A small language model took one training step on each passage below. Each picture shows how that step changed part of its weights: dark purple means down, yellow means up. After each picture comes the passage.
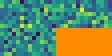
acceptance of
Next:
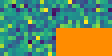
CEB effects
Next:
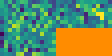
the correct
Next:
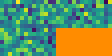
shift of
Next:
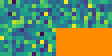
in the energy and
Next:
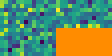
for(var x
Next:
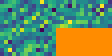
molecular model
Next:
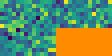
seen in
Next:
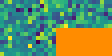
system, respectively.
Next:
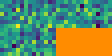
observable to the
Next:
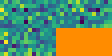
transients from
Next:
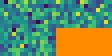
the loop is
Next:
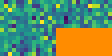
mixture of
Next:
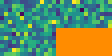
appeared to
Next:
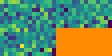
is quite different
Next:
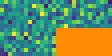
lens of
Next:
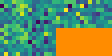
Ising interaction
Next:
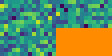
with those of two
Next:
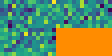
Sig. B
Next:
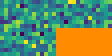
important and should be
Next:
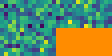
3pt minus
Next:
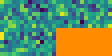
pulse with
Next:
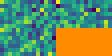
individual part is not
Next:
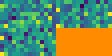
with a very
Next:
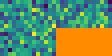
each area
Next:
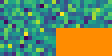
region centered
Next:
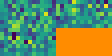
the initial phase of
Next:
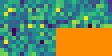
individualized health
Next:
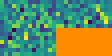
the data after the
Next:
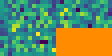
the consistency
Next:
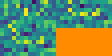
directions of
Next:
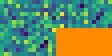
before and after
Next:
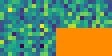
the modernization
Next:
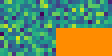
as the difference
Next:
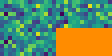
$S$ of
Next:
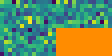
in Indian
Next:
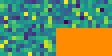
and for the training
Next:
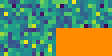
and health of
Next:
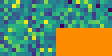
we suggest
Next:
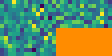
stress rates
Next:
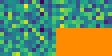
just the
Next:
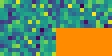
of the physically
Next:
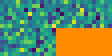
seal as part
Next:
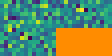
differences in
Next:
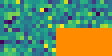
by comparing the
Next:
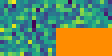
however, is
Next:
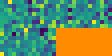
over a dynamical
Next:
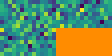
the search is
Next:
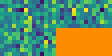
manner. -
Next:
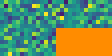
lack of
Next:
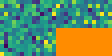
function of time during
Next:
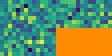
approximants to
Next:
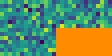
data, had
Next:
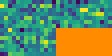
The relative
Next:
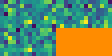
One 8
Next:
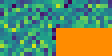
The insights
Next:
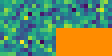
IV data is
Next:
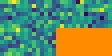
is invariant
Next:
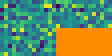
been considered before
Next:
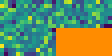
An organized
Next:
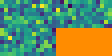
much additional
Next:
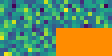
or abdominal
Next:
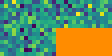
models are trained
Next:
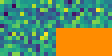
design can give
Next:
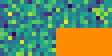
an internet
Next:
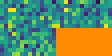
the bill.
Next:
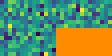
combinations of
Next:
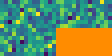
caused by
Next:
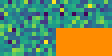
in weather
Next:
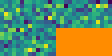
The modeling of
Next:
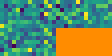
smaller than the
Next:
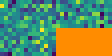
The inverse matrix
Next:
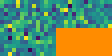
are currently
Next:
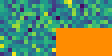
the value of such
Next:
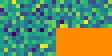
connects a
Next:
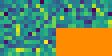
extend the
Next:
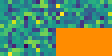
to increasing
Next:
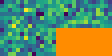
evidence has
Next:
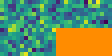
a given position
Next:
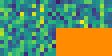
an object
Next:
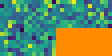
is driven
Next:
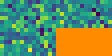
a further check on
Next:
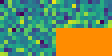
supported by the
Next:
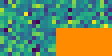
over which the average
